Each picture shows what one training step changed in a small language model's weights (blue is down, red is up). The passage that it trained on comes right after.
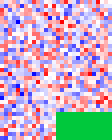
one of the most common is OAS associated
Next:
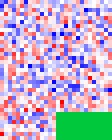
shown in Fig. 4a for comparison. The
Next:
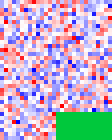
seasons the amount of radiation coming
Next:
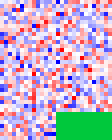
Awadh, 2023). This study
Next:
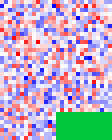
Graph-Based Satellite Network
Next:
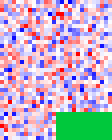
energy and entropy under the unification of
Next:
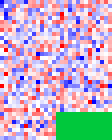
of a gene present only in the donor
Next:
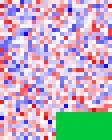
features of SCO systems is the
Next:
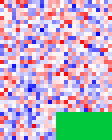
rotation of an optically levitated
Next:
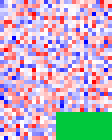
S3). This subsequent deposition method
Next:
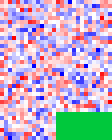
because \begin{align} E\left[
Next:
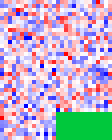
this way, local and central energy supply
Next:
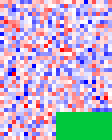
participants' background knowledge and
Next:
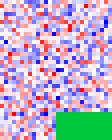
developments toward mobile EEG
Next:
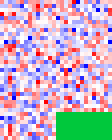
Fig.1 Serrated Fins Fig. 2
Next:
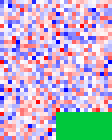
proxy' 41 'Office
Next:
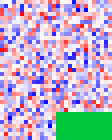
by Baxter \cite{ba1}).
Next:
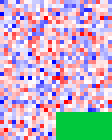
correspond to (a) $J_{\rm
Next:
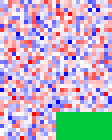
rotating environment requires, deferring all
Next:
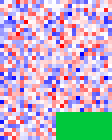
look-up services and confidentiality
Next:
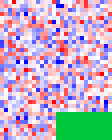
the readers to understand the inhuman
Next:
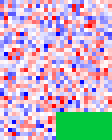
to quantify the impact of late
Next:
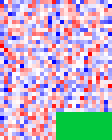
as part of the banking system. These
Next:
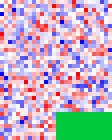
as constraints, STEM images of
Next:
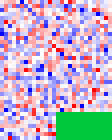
repeated, slowly annealing
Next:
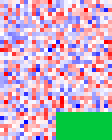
indicate that the bulk of the
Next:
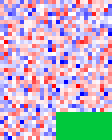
functioning of the internal market.
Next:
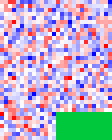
associated deformation gradient tensor
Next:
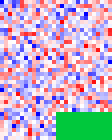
effect of relaxing the QCD sum
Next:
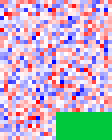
lens mass. This, combined with their
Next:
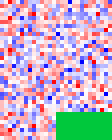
PDP module is the statistics
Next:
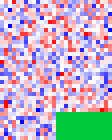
contents of the proton remain weakly
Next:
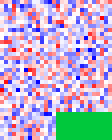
the corresponding counterterms, obtained as
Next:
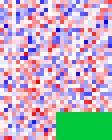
insertions of all composite operators of
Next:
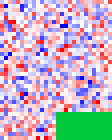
The number density of the circumburst
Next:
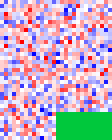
This would facilitate exchange of
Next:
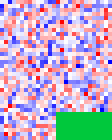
land or conservation sites.
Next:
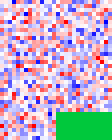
cluster members in this work,
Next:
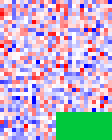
[n]$ is a total alignment function
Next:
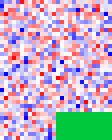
significance and encourage professionals
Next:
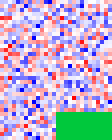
When blood loss becomes
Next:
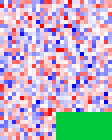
\ref{lm:divide} by
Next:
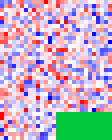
survives and performs RW (see
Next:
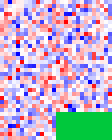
measurements. We also show that the spatial
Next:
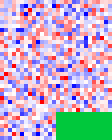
objects: Social relations in postsocial
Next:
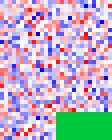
programme under grant agreement
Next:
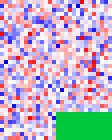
conventions, add layers of complexity,
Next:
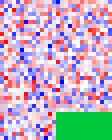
categories where borrowing is
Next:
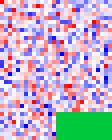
tract infection, painful sexual
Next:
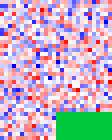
rejection of the null at 1%,
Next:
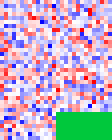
and then used to estimate fit values.
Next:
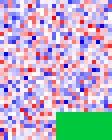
proposed for prosecutors, similarly to
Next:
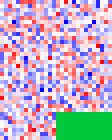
we want the broader public to
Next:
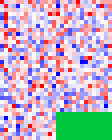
with encapsulated state, so the
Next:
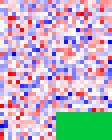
functions are given by Slater determinants
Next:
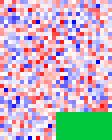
of Automation, Beijing
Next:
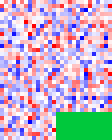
to the steady state, after the
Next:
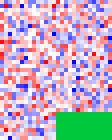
observed was <0.1 as shown in
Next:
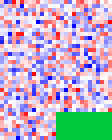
\author{A. Avella}
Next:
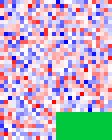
to train the model. Post extraction,
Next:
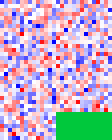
particle is subjected {\em a
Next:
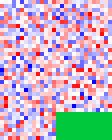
idea, the whole curve could be
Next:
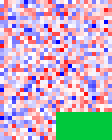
Ah — how uh fall off de
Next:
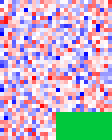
the control group scores for the total
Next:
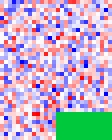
on $e$, while $\chi$ is
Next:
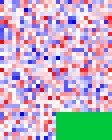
the temperature of 1000 °C for two
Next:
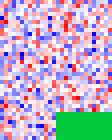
with clinical success. In
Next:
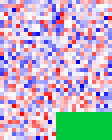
with road traffic accidents being the
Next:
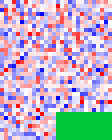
a narrow set of supported operations, and
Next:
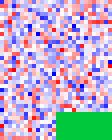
silica species) and also
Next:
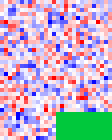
political economy. The dependency in
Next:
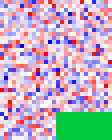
B = Al, In, Ga, As and
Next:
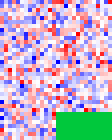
It showed 10.8 per cent before
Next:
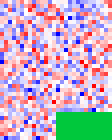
of H in the star after the VLTP
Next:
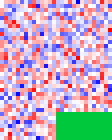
dimension. This approach leads to a modification
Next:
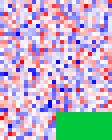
and advancement proofs.
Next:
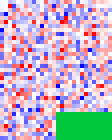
Comparison between active and passive
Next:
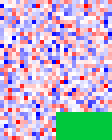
dynamic testing of large structures. During
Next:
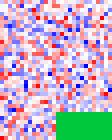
B and is shown on Figure 8. Fig. 8
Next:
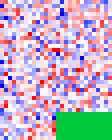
ELT instrument, conceived to
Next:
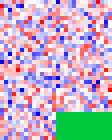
this portal. About 500
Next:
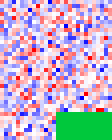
hybrid approach for anomaly detection
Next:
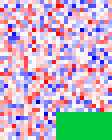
has a Cronbach's alpha of
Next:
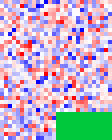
the orbital inclination are similar to those
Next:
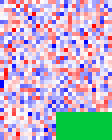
of network models and newman--girvan
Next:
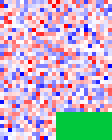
tax-induced price increases
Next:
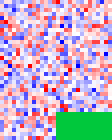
values. But they often lack the
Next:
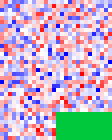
our optical study of NbP at approximately
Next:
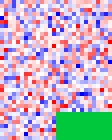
with those of different programs. The use of
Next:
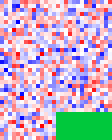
fabrication can be done. A surface
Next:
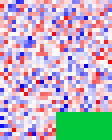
OUTCOMES AND
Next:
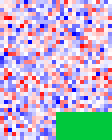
standard for static use cases, such as QA
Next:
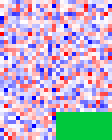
robustness under varying lighting and
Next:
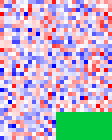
galaxies look brighter than they
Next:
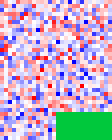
at acidic pH region [9],
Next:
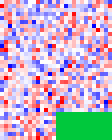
with the apparent horizon of the
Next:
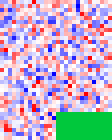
being in such resurrection or has collected
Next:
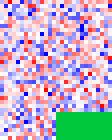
equation and consists of the correlation functions that
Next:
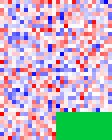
be the product of a factor of classical
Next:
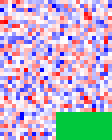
provide increased coverage to areas with limited
